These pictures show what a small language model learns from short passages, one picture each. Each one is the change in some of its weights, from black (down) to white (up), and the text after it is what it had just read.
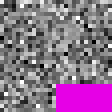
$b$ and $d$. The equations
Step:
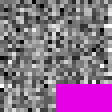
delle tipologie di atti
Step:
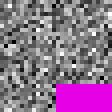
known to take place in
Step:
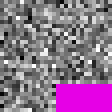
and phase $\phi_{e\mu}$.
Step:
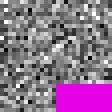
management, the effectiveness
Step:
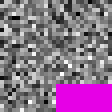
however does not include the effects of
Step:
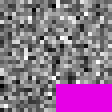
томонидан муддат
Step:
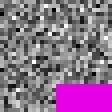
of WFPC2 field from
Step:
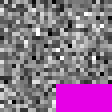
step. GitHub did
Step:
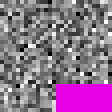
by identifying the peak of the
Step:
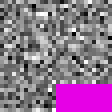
are the isothermal sound
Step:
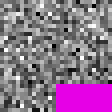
para outras pessoas que
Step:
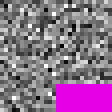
account yet. Formally,
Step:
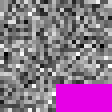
the (strong) $ab$
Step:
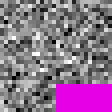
because of the replacement
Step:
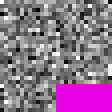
MRR with quality factor
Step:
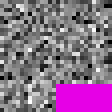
qulay sharoitlarda
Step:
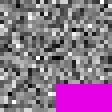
ihren Höchststand.
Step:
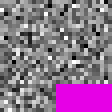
Polozhennia pro
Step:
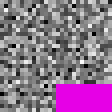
des étudiants qui ne
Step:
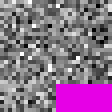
the contents of the collection of
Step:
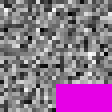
exists a one-to-one
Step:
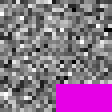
vertical epicyclic frequency
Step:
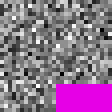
in the fusion strings model.
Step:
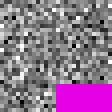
local free-streaming
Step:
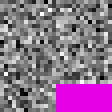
lead to dynamics inconsistent with the
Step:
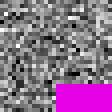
содержит два
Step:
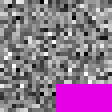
undesirable $P_{R}$
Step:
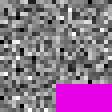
для графічних
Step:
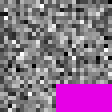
Sawalha - Yarmouk
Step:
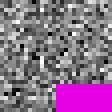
Shu sababli til
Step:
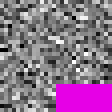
ularning sement qorishmasi
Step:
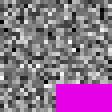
mixing targeted
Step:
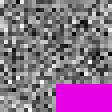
of the $j$-the transverse magnetic
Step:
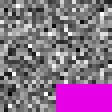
développement de la finance
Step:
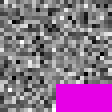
analysis suggest that for absolute
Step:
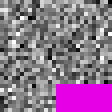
work on context-sensitive
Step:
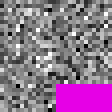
Other extensions of the
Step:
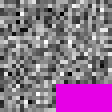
year 2019 in the area of the
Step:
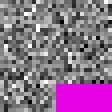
Phys. G}\ }\textbf {\bibinfo
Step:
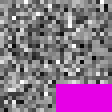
bound on the reheating temperature is thus
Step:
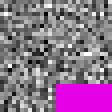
kelishi va o`rni
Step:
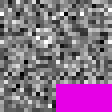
strong peaking of the integrand near
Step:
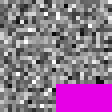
de dos años 12 Hombre
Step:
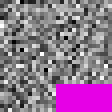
Our major findings were
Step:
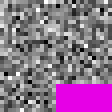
the system. These changes are named
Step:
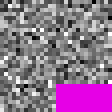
process. Interestingly,
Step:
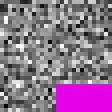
betapa pentingnya
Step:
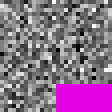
non-vanishing recoil effects
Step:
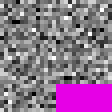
of these results, one could increase the
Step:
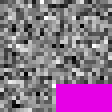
zone" [2]. During this
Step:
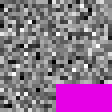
star should possess a sufficiently
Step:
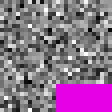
упрощает процесс
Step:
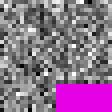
de homicidios, de
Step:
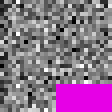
olinadi 5 Tomchilatib
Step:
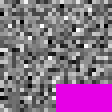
behaviors adjust to the
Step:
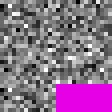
hamda aholini ish bilan
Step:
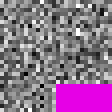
a mesma estrutura que
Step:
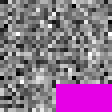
del 14 se planteó la
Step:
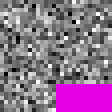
difference between the aligned and
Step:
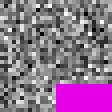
of all higher-order even modes,
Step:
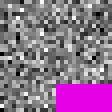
weshalb wegen den
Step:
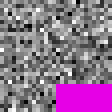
ont déjà
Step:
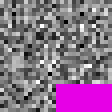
atau mengejakan
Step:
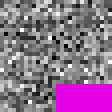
flow $\Lambda (f)$ of
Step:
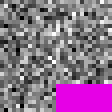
\partial_j A_i$) and
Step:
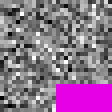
results we have used, besides
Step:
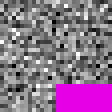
function of temperature $T=2\pi
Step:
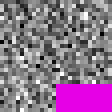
встречается в
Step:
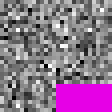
method will give the best results in
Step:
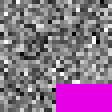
las mujeres deben tener
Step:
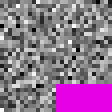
two-sided boundary evolution from an
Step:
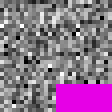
propondo o deslocamento de
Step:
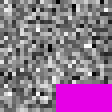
features of the given mesh, using the
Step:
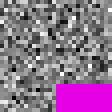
contributions in this volume. The
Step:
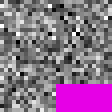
hám stabilizatorlar
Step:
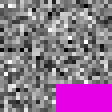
quantization in 4+2
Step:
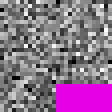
all packets that can be
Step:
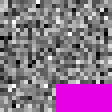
Rogoff (Eds.),
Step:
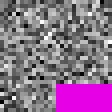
ashula, janr,
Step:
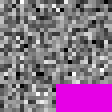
a$, since the integral of the motion
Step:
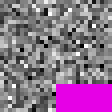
the following \textit{limited
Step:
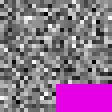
COVID-19, as well
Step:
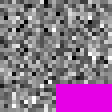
en su realidad esencial
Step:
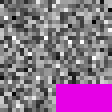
бы точка имела
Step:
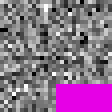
across different waveform models. In
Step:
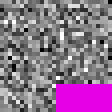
bireysel öneriler
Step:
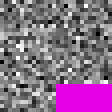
Managers for Single
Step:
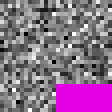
indicating the importance of iterative
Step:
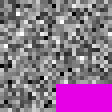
do início do século
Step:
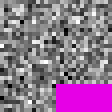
different stacking sequences have
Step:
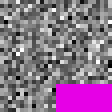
agreement with our arguments
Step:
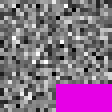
части настоящего
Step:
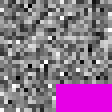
spectra bin are summarized in Table
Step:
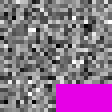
qabul qiluvchi davlat bilan
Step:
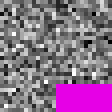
вод міських
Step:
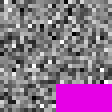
bersama China,
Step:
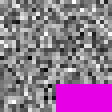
and Eve channel matrices after
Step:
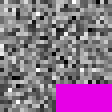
that the stripes modulate both the
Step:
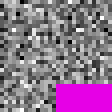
mavjud tabiiy
